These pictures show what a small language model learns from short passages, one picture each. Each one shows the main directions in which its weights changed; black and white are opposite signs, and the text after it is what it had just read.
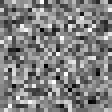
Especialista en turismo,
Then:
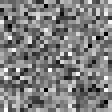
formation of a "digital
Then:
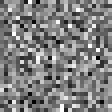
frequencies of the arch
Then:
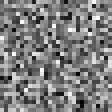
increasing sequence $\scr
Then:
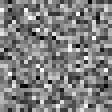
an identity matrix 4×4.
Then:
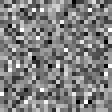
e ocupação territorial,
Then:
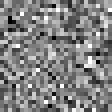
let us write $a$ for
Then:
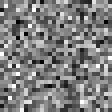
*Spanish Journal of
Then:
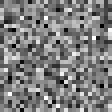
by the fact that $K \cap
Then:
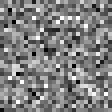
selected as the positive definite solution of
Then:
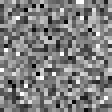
example of an holonomic
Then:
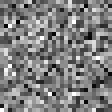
если $\Delta A\in
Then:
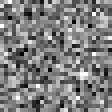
this region are points in the
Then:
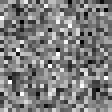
banana, caju
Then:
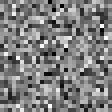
${\cal W}$ generated by ${\cal
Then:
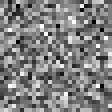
oranlarının yüksek
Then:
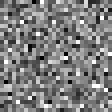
und sequenzieren. Eine
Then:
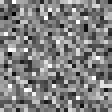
kunning turli qismida
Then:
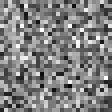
kelingan navlarni
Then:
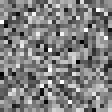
oddiy shakldan
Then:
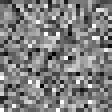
of the quiver going
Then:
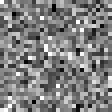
aula. Da mesma
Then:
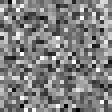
by (\ref{Star}). The proof
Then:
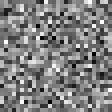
poate să lucreze cu
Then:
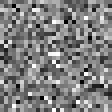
ai parametri che coincide col
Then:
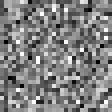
современном этапе
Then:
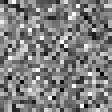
jovens e em plena
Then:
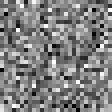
van den Broeck.
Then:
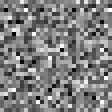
its ramification locus is a
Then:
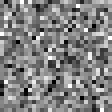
inovação podem ser bem
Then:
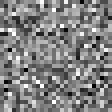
turns out that the converse is
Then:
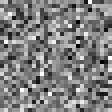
5. Karaağaç,
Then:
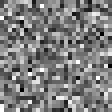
в верховьях
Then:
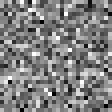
дан кам эмаслиги,
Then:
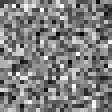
keladi. Asosiysi, uni
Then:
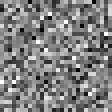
precisely, it is shown in
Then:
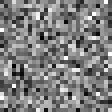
género por parte del
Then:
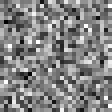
as a robust extension of the
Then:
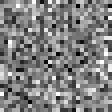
an affine approximation via
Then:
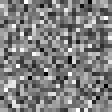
данном контексте
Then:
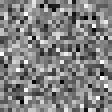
Отабек угли,
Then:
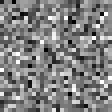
internal triangle cannot be bounded by
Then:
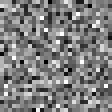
GBS(1) and the
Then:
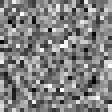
which is we want to measure how
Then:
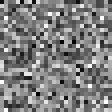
efectuat din perioada
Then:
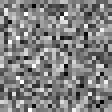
edge to the bottom
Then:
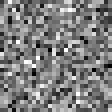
ideas persistentes,
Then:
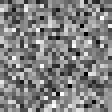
scheme $f=0$ in
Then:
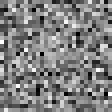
the fluid velocity. The
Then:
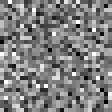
the process, the learner
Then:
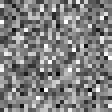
multiplication of all mode-n vector
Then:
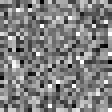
Keyingi bosqichda
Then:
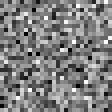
bo'lib, hozirgi
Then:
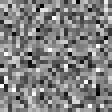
actividades compatibles en
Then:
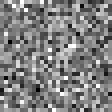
for after-grazing
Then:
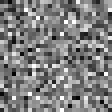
presented results are applicable to a
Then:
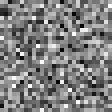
aos diferentes níveis
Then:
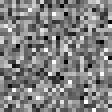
США Закон
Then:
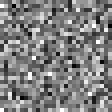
yilda BMT Bosh
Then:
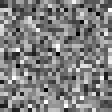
with the same initial conditions. This completes
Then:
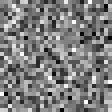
via new right-hand
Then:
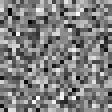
\leq k \leq 2^e
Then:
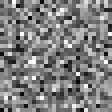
that the surgery is possible on
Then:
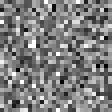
\mathbb{R}$ as follows:
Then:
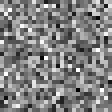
w$. This shows that $U_w
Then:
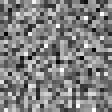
церква має свої
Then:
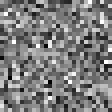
passa une résolution
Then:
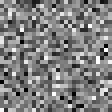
(shifted) Jack
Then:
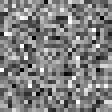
on \( \A \) are given by
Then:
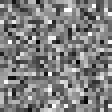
other summand. This does not work
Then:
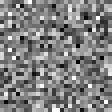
volume preserving. We do
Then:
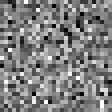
electrónico: 1.
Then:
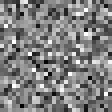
Мета дослідження:
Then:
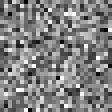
equivalent after at most
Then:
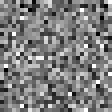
9. Султанова,
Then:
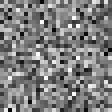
if the market clearing
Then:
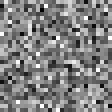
give the proof of the main result,
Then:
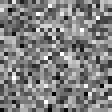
to show that $P$ is a
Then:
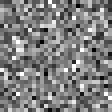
domain $\mathcal{Q}$ and
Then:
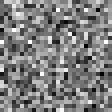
Pf of negative type, that is
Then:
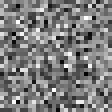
homogeneous of degree one so
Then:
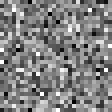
deprem bölgesinde
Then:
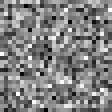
3.14, we will even see that
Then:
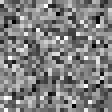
os apátridas e os
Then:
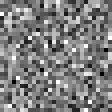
San Francisco,
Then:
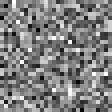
assumption all $\alpha_i \ne
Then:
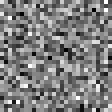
1 - Uopšte se ne
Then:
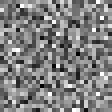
i.e. whenever we are given
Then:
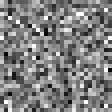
for macroscopic shocks
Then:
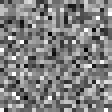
sisipan/built in product
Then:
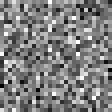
over the ring of representations of
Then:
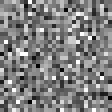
relations of a scheme called the
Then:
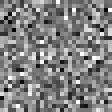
have $\g_E\le r$.
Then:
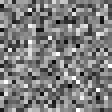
Afrodescendiente en la
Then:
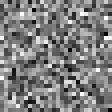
mais il n'est pas
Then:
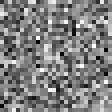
automaticamente e
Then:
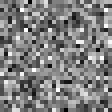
exists a nonempty and weakly
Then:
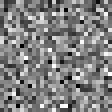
Drug Dealings. 10.
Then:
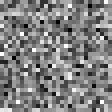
Lagrangian force on the
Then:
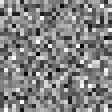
impede que o ensaísta
